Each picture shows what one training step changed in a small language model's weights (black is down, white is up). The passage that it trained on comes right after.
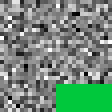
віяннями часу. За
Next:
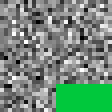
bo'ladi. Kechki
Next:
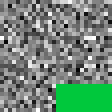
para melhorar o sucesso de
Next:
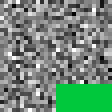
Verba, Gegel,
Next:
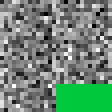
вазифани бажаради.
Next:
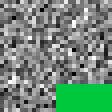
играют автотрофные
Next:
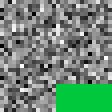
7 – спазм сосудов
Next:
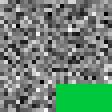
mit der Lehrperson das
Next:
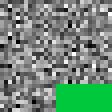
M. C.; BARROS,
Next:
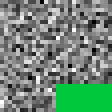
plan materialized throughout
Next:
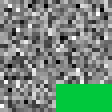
folgende Quellen an:
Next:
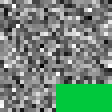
nima berdi deb emas"
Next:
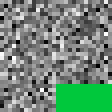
бузиш, сабаб ва
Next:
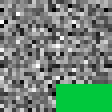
et institutionnelles qui
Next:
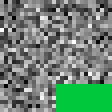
вопрос своей природы
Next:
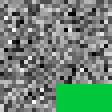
й збалансувати і
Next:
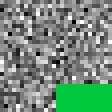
de tranzit, fie
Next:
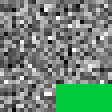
dem Browsen. Mit
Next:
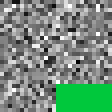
ҳар томонлама
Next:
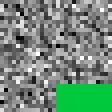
că, cu eforturi
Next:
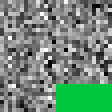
стратегією України на
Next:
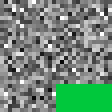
que não dizer – mais barata.
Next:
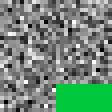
– Universidade Nove de
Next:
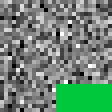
sucessivas por meio de
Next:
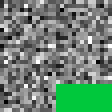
çocuk sevmeye
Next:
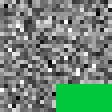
туристической лексики,
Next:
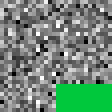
coloniaux (Opal
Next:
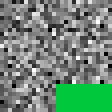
м. Таким образом,
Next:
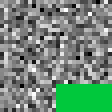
Infantis*. 6.
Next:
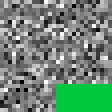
in -νων oder
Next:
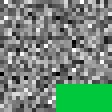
verdade é que, para a maioria
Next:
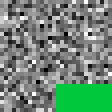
nosológico suelen no ser
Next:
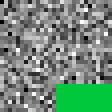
diverse discipline che decidono
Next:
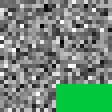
oid konstitutsiyaviy
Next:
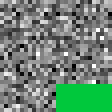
activo al aprender y participar
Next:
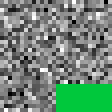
correlation between
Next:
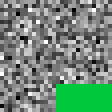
e racional e a relação de continuidade
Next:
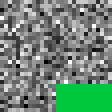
hacer frente a las
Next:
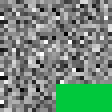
davlat organlari va tashkilotlarida
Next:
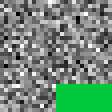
abgewertet würden,
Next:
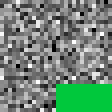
publicados na íntegra,
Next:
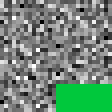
In this study, an analysis
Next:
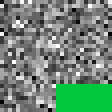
do grande número de
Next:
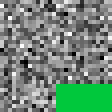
jihatdan o‘rganiladi.
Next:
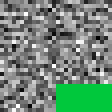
Umsetzung der Arbeit
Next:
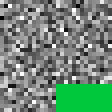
management of the pond, the
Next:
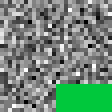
uzatadi, ikkinchisi
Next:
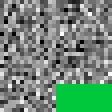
venezolano, las
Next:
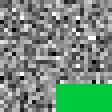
hisoblanadi. Mobil operatsion
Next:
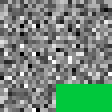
человеческих жизней.
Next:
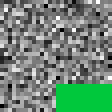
toisi alueelle lisää
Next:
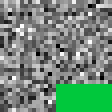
журнал по исследованиям и
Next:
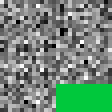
rangli kapalak)
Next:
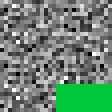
Edukasi Tuntutan
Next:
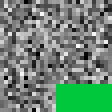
nou-născut care
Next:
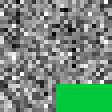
управлении организацией:
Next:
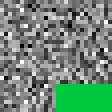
необхідно розвивати в
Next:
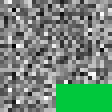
shifo bo'luvchi
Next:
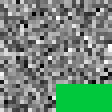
как пословицы, маталы
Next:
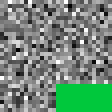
hinsichtlich ihrer
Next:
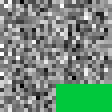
Regeling Agressieve
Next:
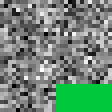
și Suflet* există
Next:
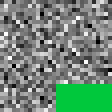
of the Guantánamo
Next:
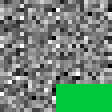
belgilovchi omillar
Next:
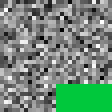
proyeksiyasi, yarim
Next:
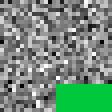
différent de celui
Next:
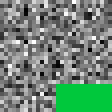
talqin qilinadi.
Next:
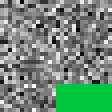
без разбора’. В этих
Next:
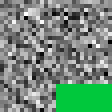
necesario. Y en tal forma
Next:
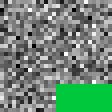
popular. A Terra é
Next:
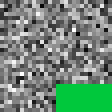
cikli praviloma
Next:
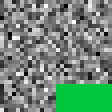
estudo dos problemas da física
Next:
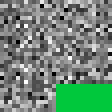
Существует несколько
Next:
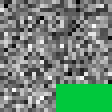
cara-cara berpikir
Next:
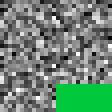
regbistov sredstvami
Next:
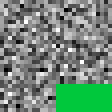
свет в нескольких
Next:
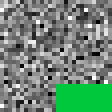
qaroriga asosan O‘zbekiston
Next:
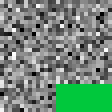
(Hikal et. al.,
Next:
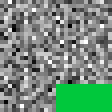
- Sintaksis tahlili :
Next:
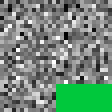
engenheiros desenvolverem
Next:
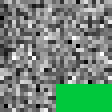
é de até 3 ocorrências
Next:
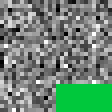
Aires - Fasesa
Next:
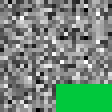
Endocrine Gynecology
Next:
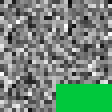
Jovens Seguidos por 17
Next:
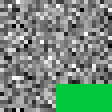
het technische vlak,
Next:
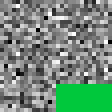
женщин является полноценным
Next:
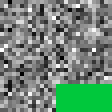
avance del nivel “En inicio”
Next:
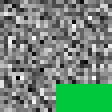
shakllanitish zarur. Buning uchun
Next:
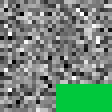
van de financiële
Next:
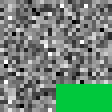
katılan üniversite birinci
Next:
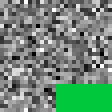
жинснинг ва бош
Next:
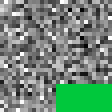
van een zoekmachine
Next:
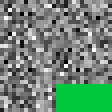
yang dibutuhkan untuk
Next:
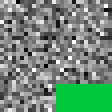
«чувство сильной
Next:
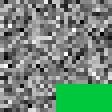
41 Qoraboyev
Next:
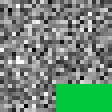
os seus resultados são, em
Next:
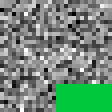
Italy, September
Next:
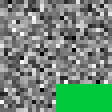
rivojlanishini ta'minlash.
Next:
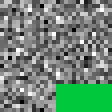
desenvolver outras narrativas,
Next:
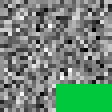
pada analisis dalam akseptasi
